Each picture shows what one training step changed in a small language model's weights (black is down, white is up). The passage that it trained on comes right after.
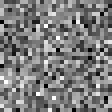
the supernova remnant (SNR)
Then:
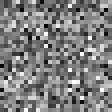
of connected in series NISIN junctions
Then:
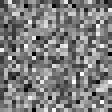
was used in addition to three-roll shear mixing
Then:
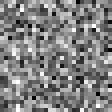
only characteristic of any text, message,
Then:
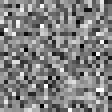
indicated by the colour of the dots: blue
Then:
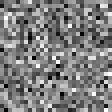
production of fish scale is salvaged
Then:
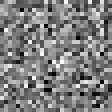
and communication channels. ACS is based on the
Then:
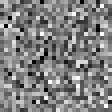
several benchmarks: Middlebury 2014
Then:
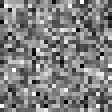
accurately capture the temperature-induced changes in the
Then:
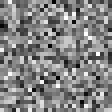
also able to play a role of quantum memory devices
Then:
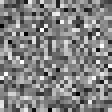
epoch and evolves to an attractor corresponding
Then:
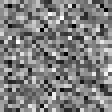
ERC, again reminders were sent
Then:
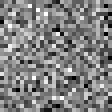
leads to differential equations for $\Omega$. We solve
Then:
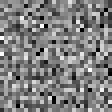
the authentication protocol in the BLE
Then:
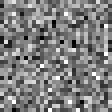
estimate system dynamics online. It maintains performance despite
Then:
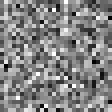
were available, although it has varying diagnostic
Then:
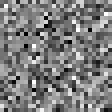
that Mercury\footnote{It might also
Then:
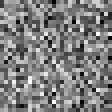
these entities that the first derivative of
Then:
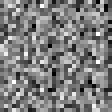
of the optimized models by comparing the predicted
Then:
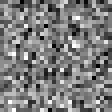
of the search. When the FTF method
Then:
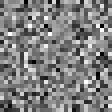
analysis software, and online collaborative platforms
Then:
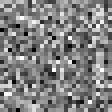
are present in $\cA_b$ and
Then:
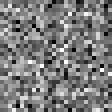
to the following equations: \begin{equation}
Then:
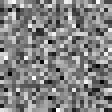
assumed responsibility for efficiently managing resources, while
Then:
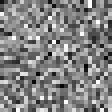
distribution was homogeneous [Levene test:
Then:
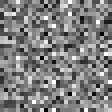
more user-centric, adaptable, and
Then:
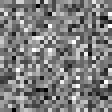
H. Johnson, Phys. Rev.
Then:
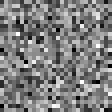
this stage it is necessary to establish a
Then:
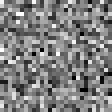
independent and identical from one probe qubit to the
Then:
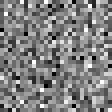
form. In general, $\tilde{\psi}$
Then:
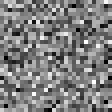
times shorter for this set of parameters.
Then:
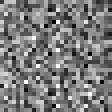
and *down steps* $d =
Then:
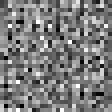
behavior. In contrast, when {\em
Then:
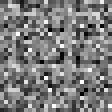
to other studies done in Nigeria and other parts of
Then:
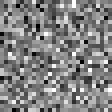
that govern his activities in any area: a culture
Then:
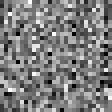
background for this mode is smaller than that for the
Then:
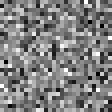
yield components Treatments Number of grains
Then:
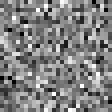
aged while the effective strength of temperature is seen
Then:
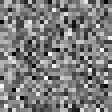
plasma HIV RNA levels may be
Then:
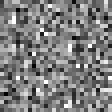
science learning adequate among secondary school Teachers
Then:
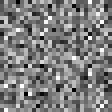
is presented in the appendices. An
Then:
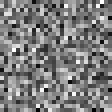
Y, Shen M, Tian S,
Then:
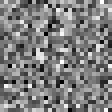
allowing their microscopically visualization 48h after
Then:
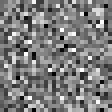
in turn is at the basis of labour
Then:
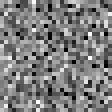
to improve ACES resilience (**Figure
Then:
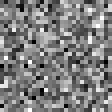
of batteries with different voltages. The
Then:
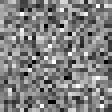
and their joint), and then evaluate its performance on
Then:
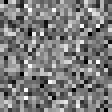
with the different altars for the major
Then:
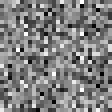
the main causes that led to the creation of
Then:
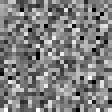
and modulus. Zhang and co-workers
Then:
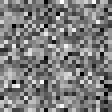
TIMIT sentences in English). The
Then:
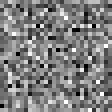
is Bob's personal level of risk
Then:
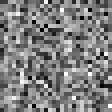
science, material research, and robotics explore
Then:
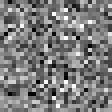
}\bibfield {title} {\enquote
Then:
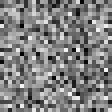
map task and an AccuracyML map
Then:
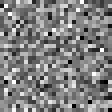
heavy final states are preferred. For values of
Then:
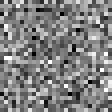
diverse enzymatic activity. Table 3.
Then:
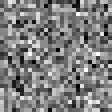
conditions, but they will add to the number of
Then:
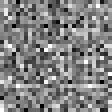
\mathcal{Z}$ - An evaluation
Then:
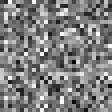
is present in two AV scan reports, then
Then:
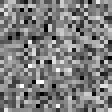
vibrational modes. As a remarkable
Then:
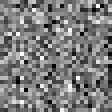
for the ``true'' Fermi energy as
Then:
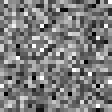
with internal attention and emotional processing, alpha
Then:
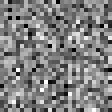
$\hbar\omega/D<0$ display
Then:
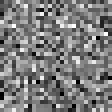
deploy/co-create corrective
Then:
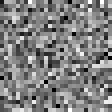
period for the manufacturing process, while in this study
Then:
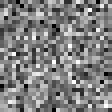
higher education. Employing mixed-method approach
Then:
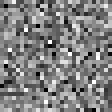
that the model provides contradictory outputs.
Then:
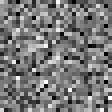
\equiv \ln (\alpha_{\rm
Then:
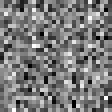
of the question. Nor does the plasma
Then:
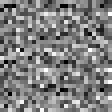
JOURNAL OF ARTS,
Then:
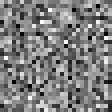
Monitoring of reading comprehension across the
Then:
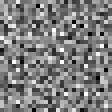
are meant to describe separate astrophysical phenomena
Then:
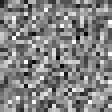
survey of higher education and research institutions in
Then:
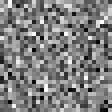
accreditation for Universities as well as
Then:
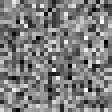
the three-display mode which is clock,
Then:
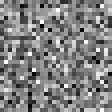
activity in ferric reducing antioxidant
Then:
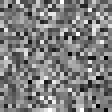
Integrated TN-NTN with
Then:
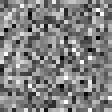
Clay Products, Inc.,
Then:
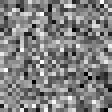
to be $m$ times $d$. For
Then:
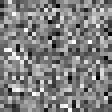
depicts the setup used to characterize the sensor
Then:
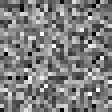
of value, there are two elements that are,
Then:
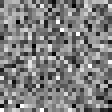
these queries to calculate the attention scores with
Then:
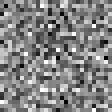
system [7]. Sometimes health care
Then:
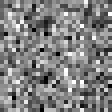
Jal Nigam under the Gomti
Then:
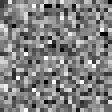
detected due to its persistence in the water and
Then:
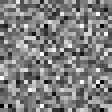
in DD02, these processes do not change
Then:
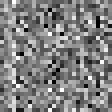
the communicative language teaching approach encourages the
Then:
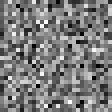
is applied directly to the received signal. It is
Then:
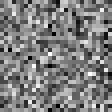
limited to the fundamental zone of the point group
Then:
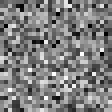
of weather images [13], [14].
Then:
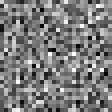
realized by an active electroacoustic
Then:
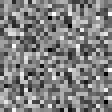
less morbidity and a shorter length of
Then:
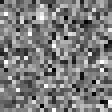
$z$ direction, and the two dots
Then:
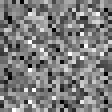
inherently limited because of the relatively large mode
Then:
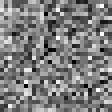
Set to zero for monolithic
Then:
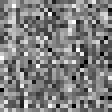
the other hand needs to be established the relationship between
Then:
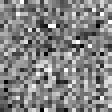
T. and Soukoulis,
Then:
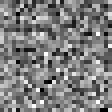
\subseteq f(U)$ for each
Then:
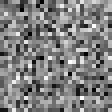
of other additives to improve the quality of
